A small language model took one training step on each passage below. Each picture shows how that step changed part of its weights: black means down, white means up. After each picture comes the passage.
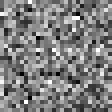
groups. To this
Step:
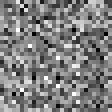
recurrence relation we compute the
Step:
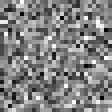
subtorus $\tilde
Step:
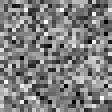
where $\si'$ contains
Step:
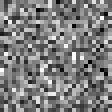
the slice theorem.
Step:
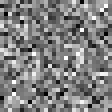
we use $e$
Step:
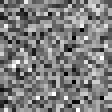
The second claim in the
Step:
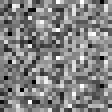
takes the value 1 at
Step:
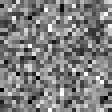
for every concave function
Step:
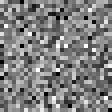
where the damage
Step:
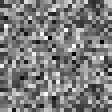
the decomposition $\Omega
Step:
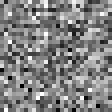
unstable) manifold of
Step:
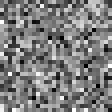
Thus, stepping out
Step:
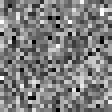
each polygon as above,
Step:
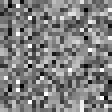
Galois height zero
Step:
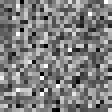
power symmetric polynomials in five
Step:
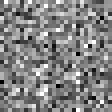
numerical blowup or
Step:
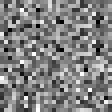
well. As a
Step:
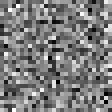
the curves are computed and
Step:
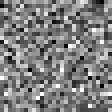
have follow the lines of
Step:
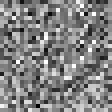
fibers over the circle
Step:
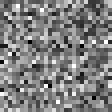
at the origin has been
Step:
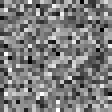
the set of all the
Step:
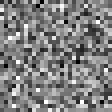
and time reversal
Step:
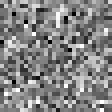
There exists $z$
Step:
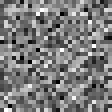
Fields of rational functions
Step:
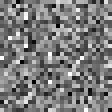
function and derivatives}
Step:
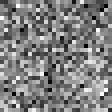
we devote our attention
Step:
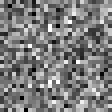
for any arbitrary measurable function
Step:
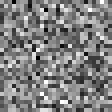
\quad \bar
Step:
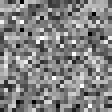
multiplier of finite
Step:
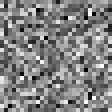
not occur. Notice that
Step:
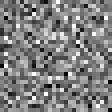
conclusions follows by the
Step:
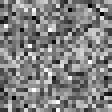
whenever $x \leq
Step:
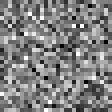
\subseteq (A
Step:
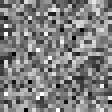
the number of total
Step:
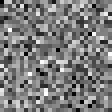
than treating the continuous
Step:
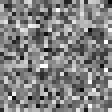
fragments of
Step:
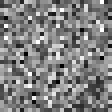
the intersection of two components
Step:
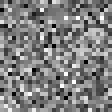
consequence, we will choose
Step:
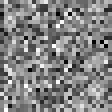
Y$ is a
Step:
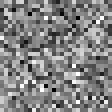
Our approach is based on
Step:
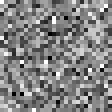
Note that we have modified
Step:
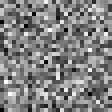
O_\alpha$ and
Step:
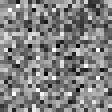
and perpendicular
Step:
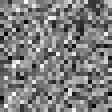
$A$ in
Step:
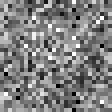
with our methodology by
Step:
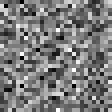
also have the positive answer
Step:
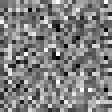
case $A$ is
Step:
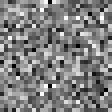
above, we will require
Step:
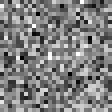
realized by placing all
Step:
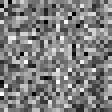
{\em Comptes
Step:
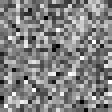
rows and $m$
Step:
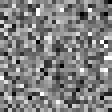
vector which is normal to
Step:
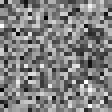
modify simultaneously the solution
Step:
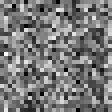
the\, boundary\,
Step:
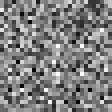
as, what free
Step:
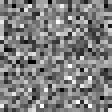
used to solve many computational
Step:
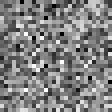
upon inserting a
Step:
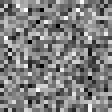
set~$S$ is
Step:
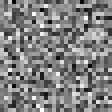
sampled training parameters,
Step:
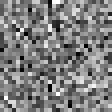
average case error can then
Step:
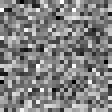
$\Ga$ which admit
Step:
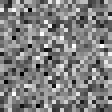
range $\R/\Z
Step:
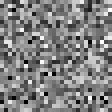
flat, but is not
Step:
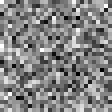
this situation we have
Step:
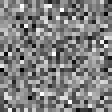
an isotopy class of
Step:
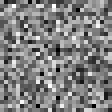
2-D example taken
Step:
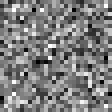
$g$ in the
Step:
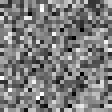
from each of the other
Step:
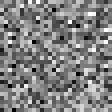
nonsingular, each
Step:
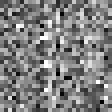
following commutative diagram of
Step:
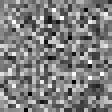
[dash pattern=on
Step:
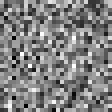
with $Z$ as
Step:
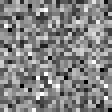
incidence matrix of the
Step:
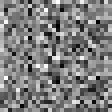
to inverse semigroup theory may
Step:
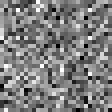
have made the codes
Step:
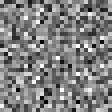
likely to be
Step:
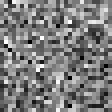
is root of a finite
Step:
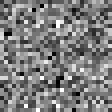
bounds a disk in
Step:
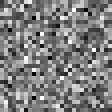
Triangle'', these
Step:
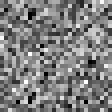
Poincar\'{e} algebra
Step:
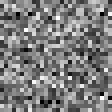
$\xi $. By definition
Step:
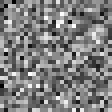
be a soft topological
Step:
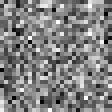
unique). Interesting
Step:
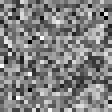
that is, the domain
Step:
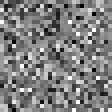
see Leibniz considering
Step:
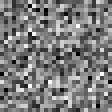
and pseudozeros}
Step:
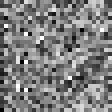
the distribution of the largest
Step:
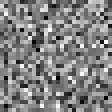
remains very much open.
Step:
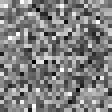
and resilience
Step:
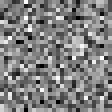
this isomorphism. This may
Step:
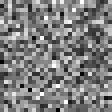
in the case of the
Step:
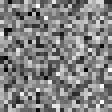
fundamental form. For
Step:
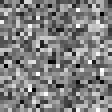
these two $*$-structures
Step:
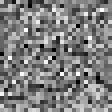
More subtly,
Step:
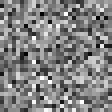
} y \text{
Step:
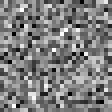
its class $[\id_{
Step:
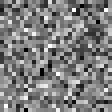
$X$. We assume
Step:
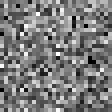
{\bf Remark:}
